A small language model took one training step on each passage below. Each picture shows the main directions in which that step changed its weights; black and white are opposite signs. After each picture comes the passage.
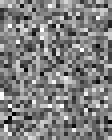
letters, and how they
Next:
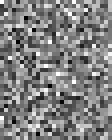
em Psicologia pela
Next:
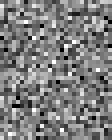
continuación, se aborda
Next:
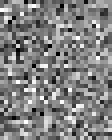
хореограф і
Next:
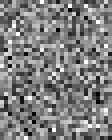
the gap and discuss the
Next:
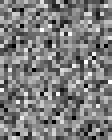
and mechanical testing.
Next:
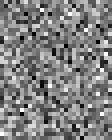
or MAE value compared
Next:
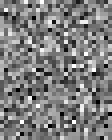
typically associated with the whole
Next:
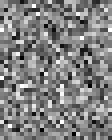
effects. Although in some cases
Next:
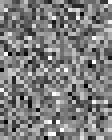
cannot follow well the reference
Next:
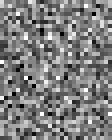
equipment on deck.
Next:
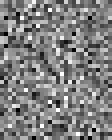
research paper/article
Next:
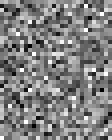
KOH) însă în acest
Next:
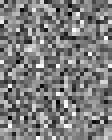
introduced as approach to provide a
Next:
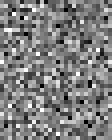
secondary to foveal
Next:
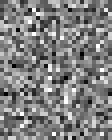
presented in Table III. Figure
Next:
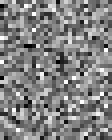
all types. The Department of
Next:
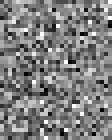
билан бирга,
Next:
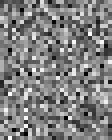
with the remaining patients having
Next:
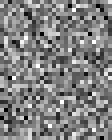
a promover (1)
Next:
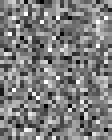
moderate depending who is
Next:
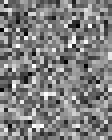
н продастє
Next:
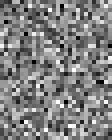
a transparência, já
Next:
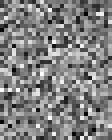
were excellent parameters to
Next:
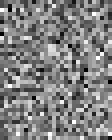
Temur o'z
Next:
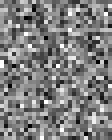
sample size of 200 students.
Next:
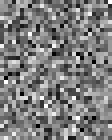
to enhance the accuracy of
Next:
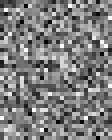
фазы. Все
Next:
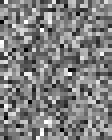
bank itself. For assessors
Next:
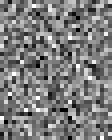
under the receiver operating
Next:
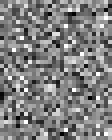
zu sehen, dass
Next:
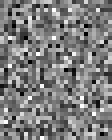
respondents do not agree with
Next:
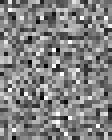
results are transferred to a
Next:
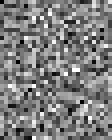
cerah, dan panas
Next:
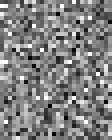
- bilişsel
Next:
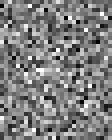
ishlab chiqilishi
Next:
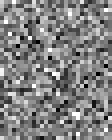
families who were living in
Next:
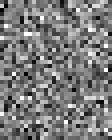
appear. Machine learning
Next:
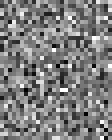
the initial work on the protection
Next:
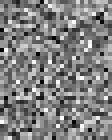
significa “hablar
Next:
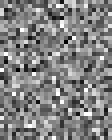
and of assertional
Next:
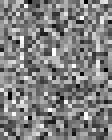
and Middle East
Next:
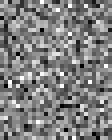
survey questions, as explained
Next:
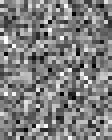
questionamento é respondido ao
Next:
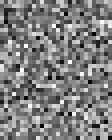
e demandas específicas das
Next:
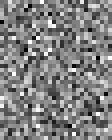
этой стороны ни
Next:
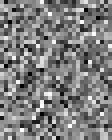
agriculture itself. The modern
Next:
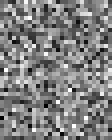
do cuidado de qualidade
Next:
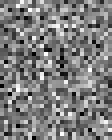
factors. After this, the
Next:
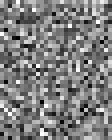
fracture. The model
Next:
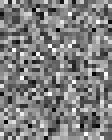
from ethanol as
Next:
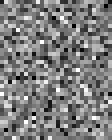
una representación de género
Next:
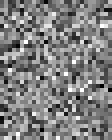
in the literature: statistical approaches
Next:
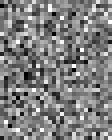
another race like in the
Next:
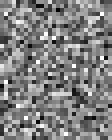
os professores atuem como
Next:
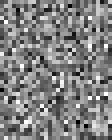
with the scanning speed
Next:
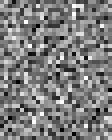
CCA++ and
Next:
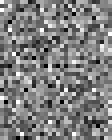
и осложнений.
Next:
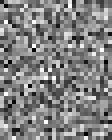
they are included neck >
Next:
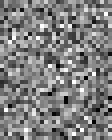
cidadania plena,
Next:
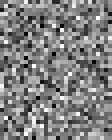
ilmiy muomalaga
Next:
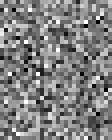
immune system starts
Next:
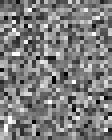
of CLT:
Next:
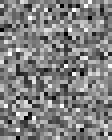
накопления – 60
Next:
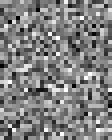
as Secondary Ligand
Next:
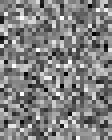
time and to get involved in
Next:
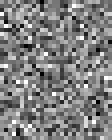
The table (Table I)
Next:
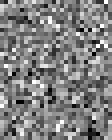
Клименко И.
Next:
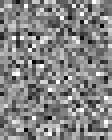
en dos grupos según
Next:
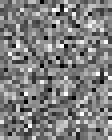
на вирішення
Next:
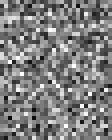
of the Institute of Public Health
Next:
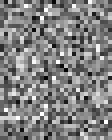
with the man. In the
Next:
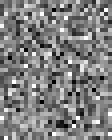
aims at the early detection
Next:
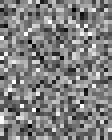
when coupled with
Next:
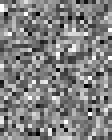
charge density equal to
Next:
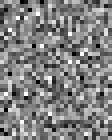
people. When people are involved
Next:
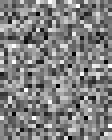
of the National Academy of
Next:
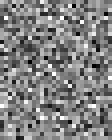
the substance (III)
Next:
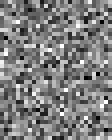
The sensor node has an
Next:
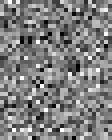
contratación pública registran
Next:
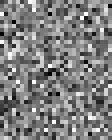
сприяння розвитку
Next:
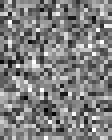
S4: Parent's
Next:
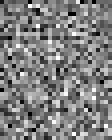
и резервов
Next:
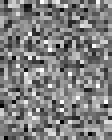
ishlarni bajarishga
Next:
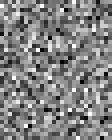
GenBank gene and
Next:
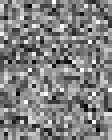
usually with longitudinal
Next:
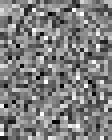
Pendidikan*, 2
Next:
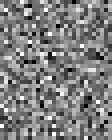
production. The important group of
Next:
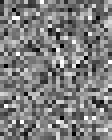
personality and cultural factors in
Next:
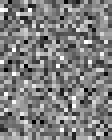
we recorded a significant loss in
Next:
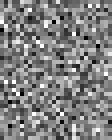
financial services in both the
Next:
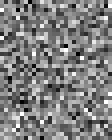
природу, таких
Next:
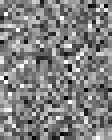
time, it was established that
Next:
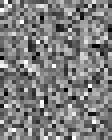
concert. We confine
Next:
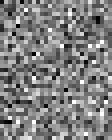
прийняття у
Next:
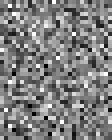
protozoa in
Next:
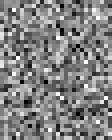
Materials and methods
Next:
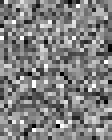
camera parameters and many
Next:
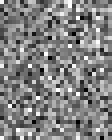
persamaan (6)
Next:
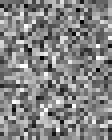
mumkin. Shuning uchun
